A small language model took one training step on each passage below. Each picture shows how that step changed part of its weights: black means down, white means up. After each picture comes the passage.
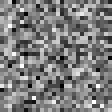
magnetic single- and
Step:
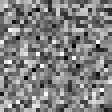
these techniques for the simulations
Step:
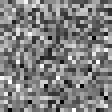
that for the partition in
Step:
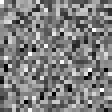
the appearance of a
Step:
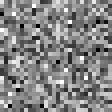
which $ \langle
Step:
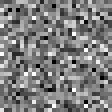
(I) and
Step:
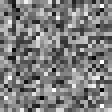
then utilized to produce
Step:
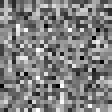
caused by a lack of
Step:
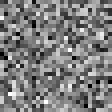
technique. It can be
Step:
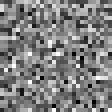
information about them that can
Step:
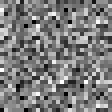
which are associated with hot
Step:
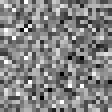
used here with the new
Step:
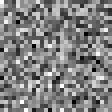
the question remains how best
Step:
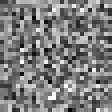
states or not, in
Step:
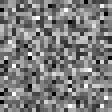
a local gravitational EM
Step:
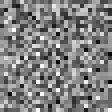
neutralino with masses
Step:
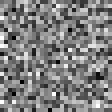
results in this section.
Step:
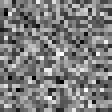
Any solution must now
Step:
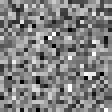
values of $T$
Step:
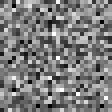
tidal forcing can be
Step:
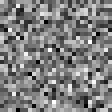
on the system. We
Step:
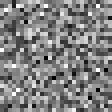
of its eigenvalues possess,
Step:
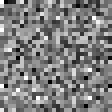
the one-dimensional harmonic
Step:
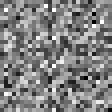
randomly, with probability proportional
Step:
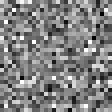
answering our questions
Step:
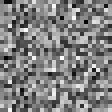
only relevant in the trivial
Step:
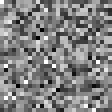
the shock, whereas the
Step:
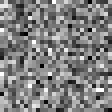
shapes corresponding to the
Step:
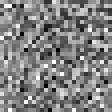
plot for the frequency and
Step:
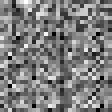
to qualitatively and
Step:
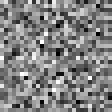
On the other hand,
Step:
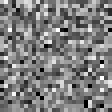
token. For
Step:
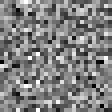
to study galaxy populations based
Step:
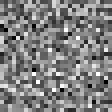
ranking of measurements.
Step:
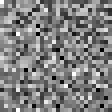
the temperature map is
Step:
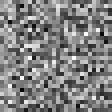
metallicity relations and the
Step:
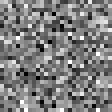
kinds of very specific
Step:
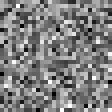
be Raman active.
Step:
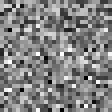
be taken as evidence for
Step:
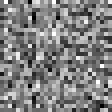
infer that infinite electron systems
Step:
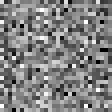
\hline $\gamma
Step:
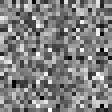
by open circles. The
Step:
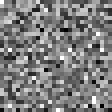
the efficacy of
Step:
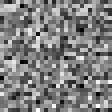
is chosen because its validation
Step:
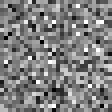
resolution} In V99
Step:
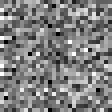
and feedback, we
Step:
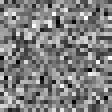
in the paramagnetic
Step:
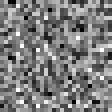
formal quantization procedure through the
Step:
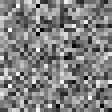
is the resonance frequency.
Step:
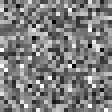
19\% of women
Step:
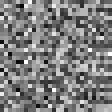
foundation for future
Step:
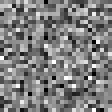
as fixed input data instead
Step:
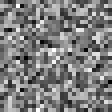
be efficiently parallelized
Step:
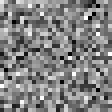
should follow the % other
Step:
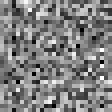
to what happens in the
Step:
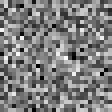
Our findings demonstrate that this
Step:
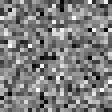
solid}) in each
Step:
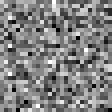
looking at a
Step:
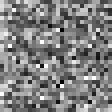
we arrive at
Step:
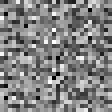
are clear (Fig.
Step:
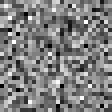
band (dashed green)
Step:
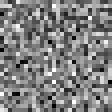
maximizes the coverage probability
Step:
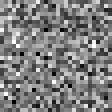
and $t$ will
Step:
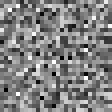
$i$ is represented
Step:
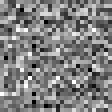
on the basis that they
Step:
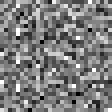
polymorph classification methods is
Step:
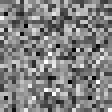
are both too low,
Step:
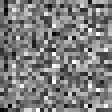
\cdot (\nabla
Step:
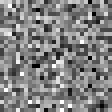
55 keV according to
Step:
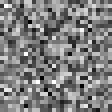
performed using our framework for
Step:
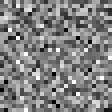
by the harmonic approximation.
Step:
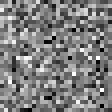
and a halo to stellar
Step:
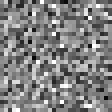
Computer Science Department \\
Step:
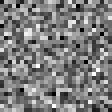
for NSC97a
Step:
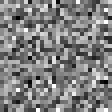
that with increasing lithium ion
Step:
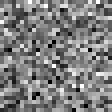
of illustration, but
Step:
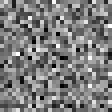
ground state wavefunction
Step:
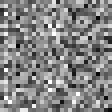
possible mixing signals at the
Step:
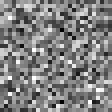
at the University of
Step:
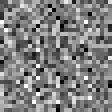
viscosity was a strong function
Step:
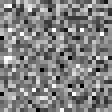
for a quark line with
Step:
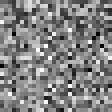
of a significant contribution to
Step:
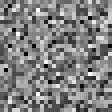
qutrits, we
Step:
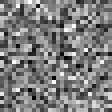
is information about all outcomes
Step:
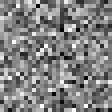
is the number of different
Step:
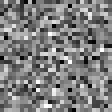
Disks Induced by
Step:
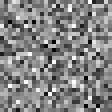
r < \infty$
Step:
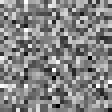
low temperature region below 15
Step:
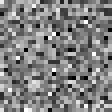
$p$ are
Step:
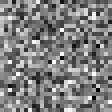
and the consensus
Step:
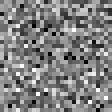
vertices and the origin contained
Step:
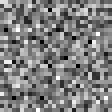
using the new settings for
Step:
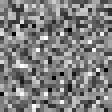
values of the free energy
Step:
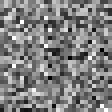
grid with total number of
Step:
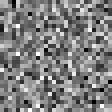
characterised by a
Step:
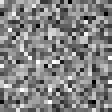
$z$ direction.
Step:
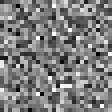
modeled gluon condensation.
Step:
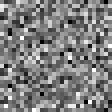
A more speculative
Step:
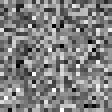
We distinguish between two different
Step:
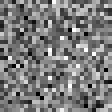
same quantitative features. For
